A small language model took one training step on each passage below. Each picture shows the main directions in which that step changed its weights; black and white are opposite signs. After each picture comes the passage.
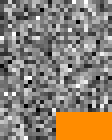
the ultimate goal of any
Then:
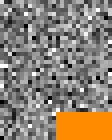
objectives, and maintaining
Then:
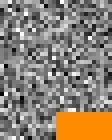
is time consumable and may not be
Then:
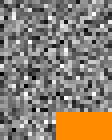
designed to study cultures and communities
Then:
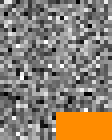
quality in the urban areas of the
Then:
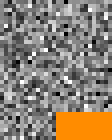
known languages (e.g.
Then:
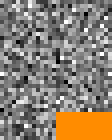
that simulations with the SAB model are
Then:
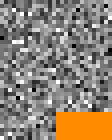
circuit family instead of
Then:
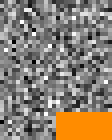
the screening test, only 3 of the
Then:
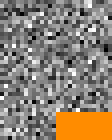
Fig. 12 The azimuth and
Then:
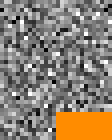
third variable to arrest the
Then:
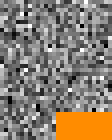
the “space bar”. The participants
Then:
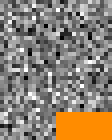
the most influential environmental variable for any
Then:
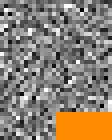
of the noise traders interaction network in
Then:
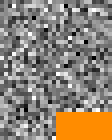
L.~S. Celenza,
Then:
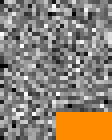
or EEG sensors) on
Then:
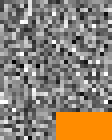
near-field radiation. It does not
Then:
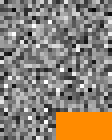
confirmed white dwarfs.
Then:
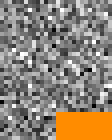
determine his leadership style, it
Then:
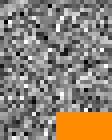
composition of the prosecutorial
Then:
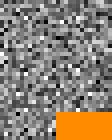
of new learning modalities may be met with
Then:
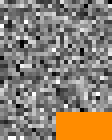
and is not under review at any other
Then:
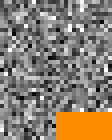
fourth convolutional layer with
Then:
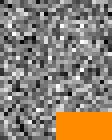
capital transfer for the systems under
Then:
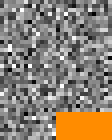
Climateurope2 project
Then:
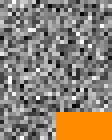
aware of the memory and
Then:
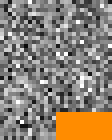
the excessive concentrations of
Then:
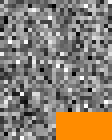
$T\approx0$. We get
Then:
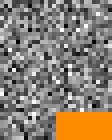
the communication and transactional components of
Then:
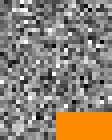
slechtere staat In
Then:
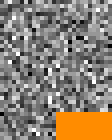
not be surprised that power counting
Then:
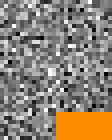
In this section, we present our TFF
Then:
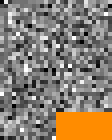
and implement on modern GPUs and
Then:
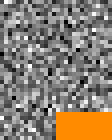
plant that can produce electricity using
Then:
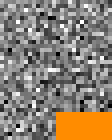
switching response of photonic
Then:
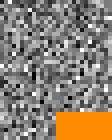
which means that the higher their educational
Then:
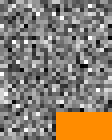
target. TPUv1, with
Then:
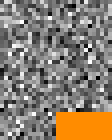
well. The deviations between the curves can
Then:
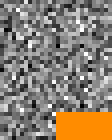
between different stimulus images}
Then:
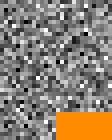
to obtain high performance structural parts has
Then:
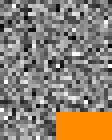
may mean “simple” when referring to
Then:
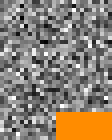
desired end-effector position.
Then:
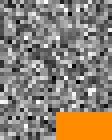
Cox PH model. \begin{align}
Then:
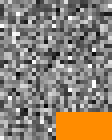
for Turkish midwifery
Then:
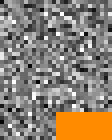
masses. Another issue associated
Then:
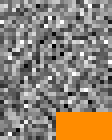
(2017) The quinolone
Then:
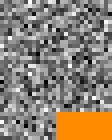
bandwidth, then also the MEMS
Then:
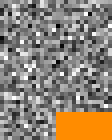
(5) . Thus, it proves
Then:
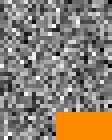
literature distinguishes at least
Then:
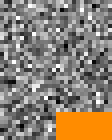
**foundation value**. Another
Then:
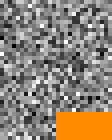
large and only their combination gives a positive
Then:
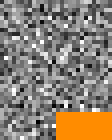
worldwide. Mainly 4 egg
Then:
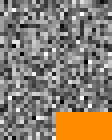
together, these results demonstrate
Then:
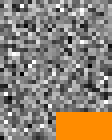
As Greene wrote: "It
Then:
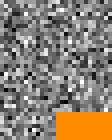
models and on artificial classical data,
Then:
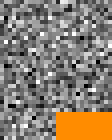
focused through the reviews of several cases
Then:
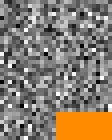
expected values from the true model and the
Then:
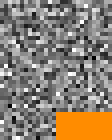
being considerable. In second stage, the
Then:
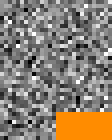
simplicity and informality remove
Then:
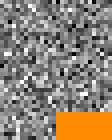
1. Introduction Academic
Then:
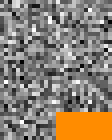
processing in an electrolyte versus
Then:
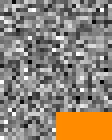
very small degree of threshold-like
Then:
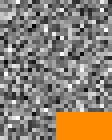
Director of Operations with
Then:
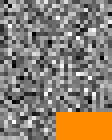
motion. The equations of motion for the
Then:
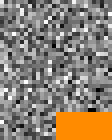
to get education. Being
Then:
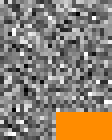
sound [k] in the syllable
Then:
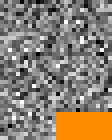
the potential of FL frameworks for MV
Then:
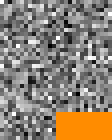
training scenarios (e.g.,
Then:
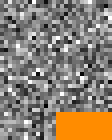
Since first few weeks are very
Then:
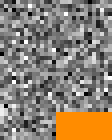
Level 5 Automated Driving
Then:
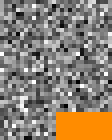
We utilize AR module as
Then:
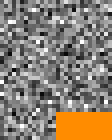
relationship between relay unavailability and
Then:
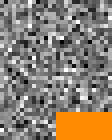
the weight of the political system on
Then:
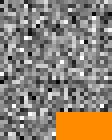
the presence of larger polyhedral
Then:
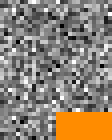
abstract states computed by static analysis.
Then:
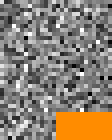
peak in the $E_\gamma$ distribution,
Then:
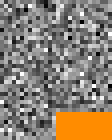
WS$_2$ and graphene
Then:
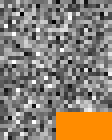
used a simple cleanup step that
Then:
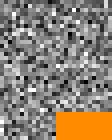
theatre in Nigeria, partly
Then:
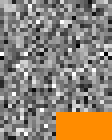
On this setup readings were taken
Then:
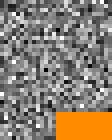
Viewer](#) around
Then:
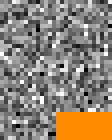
PCR is used to detect donor
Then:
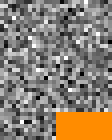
to preserve long-horizon
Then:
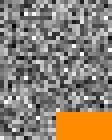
drop $U_x$. Right panel
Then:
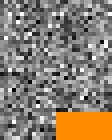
produces less often significant results than the
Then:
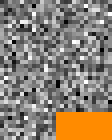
amount of solar radiation but also the
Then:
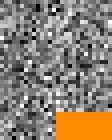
states from the pure states, i.e.
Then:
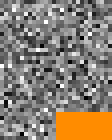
where $z=2d$ is the
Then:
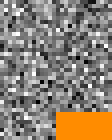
I. One limits our presentation and
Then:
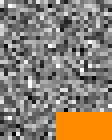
potential (vertical dashed line) is in
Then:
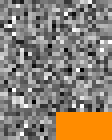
payments speeds in the
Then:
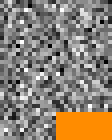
the shared expertise and effort
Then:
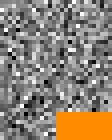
a fracture of the proximal
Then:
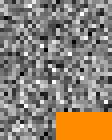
temperature. After the specified time the
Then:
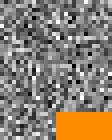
through microbial coagulation and
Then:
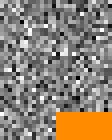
and Scott-continuous
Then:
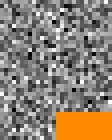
list below, please select three
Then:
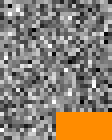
hopping $t$. \bigskip
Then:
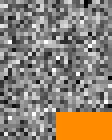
helps during my visiting to
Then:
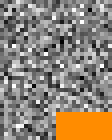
"trust" in relations between
